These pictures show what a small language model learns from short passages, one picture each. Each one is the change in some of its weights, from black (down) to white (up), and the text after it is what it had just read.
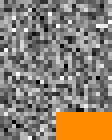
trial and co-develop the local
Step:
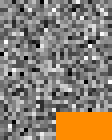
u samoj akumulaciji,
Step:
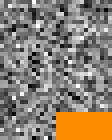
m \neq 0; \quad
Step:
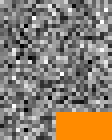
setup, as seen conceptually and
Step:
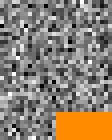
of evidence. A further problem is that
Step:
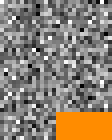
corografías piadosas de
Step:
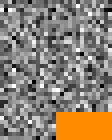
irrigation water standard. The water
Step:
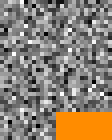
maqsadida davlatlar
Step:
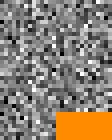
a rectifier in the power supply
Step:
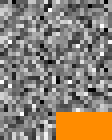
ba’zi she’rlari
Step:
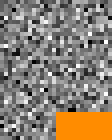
Тавсияларга кўра
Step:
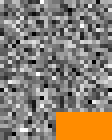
to believe such substitution would
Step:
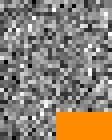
відображає системну
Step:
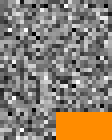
ideais modernistas não
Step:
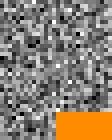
scaled down from the complete
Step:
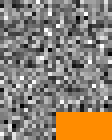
увеличения срока
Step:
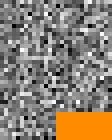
где обитает 6 видов
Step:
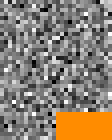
GPS challenged environments as
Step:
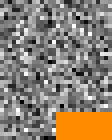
of the manuscript and managed
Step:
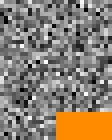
that the fateful karma of the
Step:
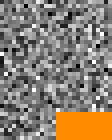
nutq rang-barang
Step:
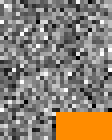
ese período⁶. El
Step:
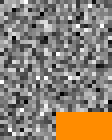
easy packing into core
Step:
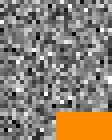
the dream content found in those who
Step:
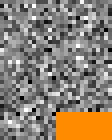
1 m² of distinct areas of the
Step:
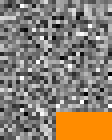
mas que o Município de
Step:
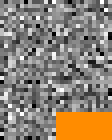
baik, maka kreditor
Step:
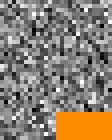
the bridge span. Figure
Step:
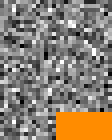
Ученые записки
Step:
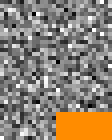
uni darhol taniydi va
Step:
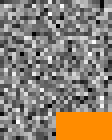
harmonic performance, THD
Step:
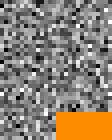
Kaos Kampanye
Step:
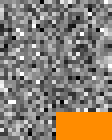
a focus on technology leads some
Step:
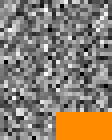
qiziqishni ortishi va
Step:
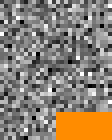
Annotation. This article compares
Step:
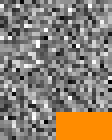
idea de intelectual de
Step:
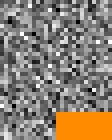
l6 q6 Опишемо,
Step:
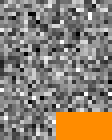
лучей занимает одно
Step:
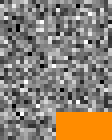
do not have any conflict of interest
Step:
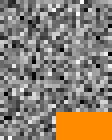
de plus en plus faible lorsque
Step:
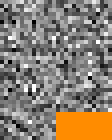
at day 7 of embryo culture
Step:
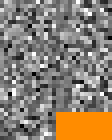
oshirish, tahlil qilish
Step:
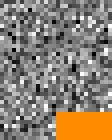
Leste as the first toll road
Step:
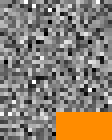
Relation between difficulty level of
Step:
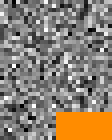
fadiga e dor. Também
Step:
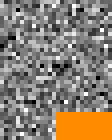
benefícios resultantes.
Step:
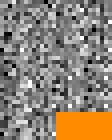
reaction : The reaction was
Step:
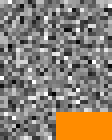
ishlab chiqilgan milliy
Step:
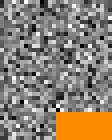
depend on cultivation of rice for
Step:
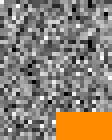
Maju Sejahtera dan mitra
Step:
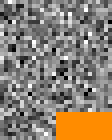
community of people who use or support
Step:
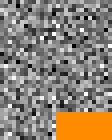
a number of Scytodidae
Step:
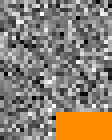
the retails stores to enhance
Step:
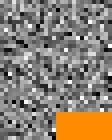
and morphological changes in the
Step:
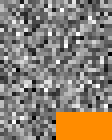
is a nonlinear vector function
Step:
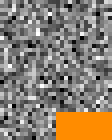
perfect match for detecting
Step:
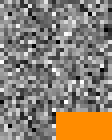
Baxodirovna Turizmda
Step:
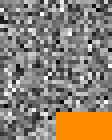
observed by Sujay and Giraddi
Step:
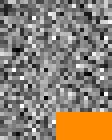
2.3. Fractionation of the
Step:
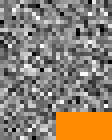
are much more than the cost of this new
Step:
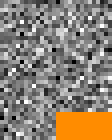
steadily increased, reaching the
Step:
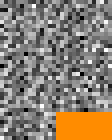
material, por lo que, si se
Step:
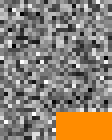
matallar, folklor,
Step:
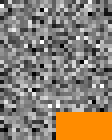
each attribute value is obtained, <
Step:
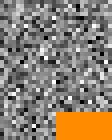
dependence on doping, collected
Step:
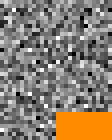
Boufeldja, T.**
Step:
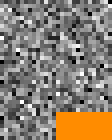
etapa essa que tem como
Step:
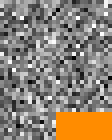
MAVLYANOV Shavkat
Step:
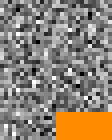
de um conjunto de casas do
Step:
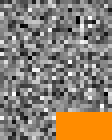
of anti-thyroglobulin
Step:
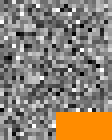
via MBIDs. We refer
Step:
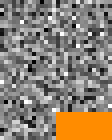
had to disagree with the management
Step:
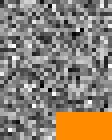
inson ham bitta bolani
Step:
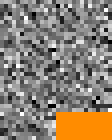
of stress markers there was found, that
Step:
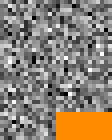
girdabidagi talvasali
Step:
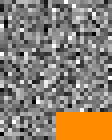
the respondents age are less than
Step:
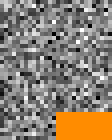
glued IOLs, only two
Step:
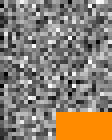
solvent was evaporated on a
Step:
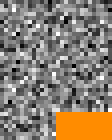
hayot kechirishini
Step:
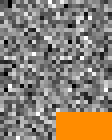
treatment condition effect on KBF
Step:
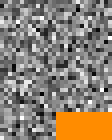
M. Sanderson and Roland
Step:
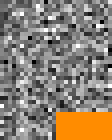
balanced accuracy are
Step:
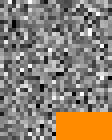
зростає культурний
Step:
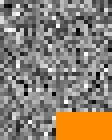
Fingerprinting and PDR.
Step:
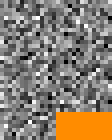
analisis deskriptif,
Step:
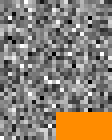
project and for what or whom it is
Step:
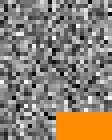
the weak sense. We
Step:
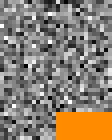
sample in clean watch
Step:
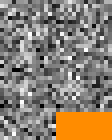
generator torque control algorithm
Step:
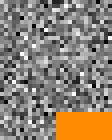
of their gained responses. The
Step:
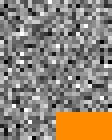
in stimulating and facilitating the
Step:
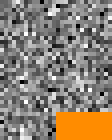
of the present method. In comparison results
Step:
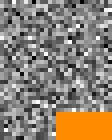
öğretmen-aile iş
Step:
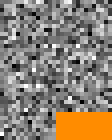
de formación doctoral tiene el
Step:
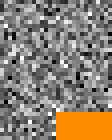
amino group) to form a π
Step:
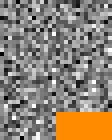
Conclusion: Geriatric
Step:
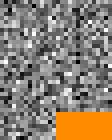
loss of status. Retirement
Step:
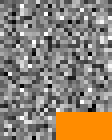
during the night (Fig 9). Fig
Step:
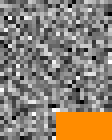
into their teaching, and provide resources and
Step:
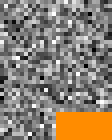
сопровождается для них
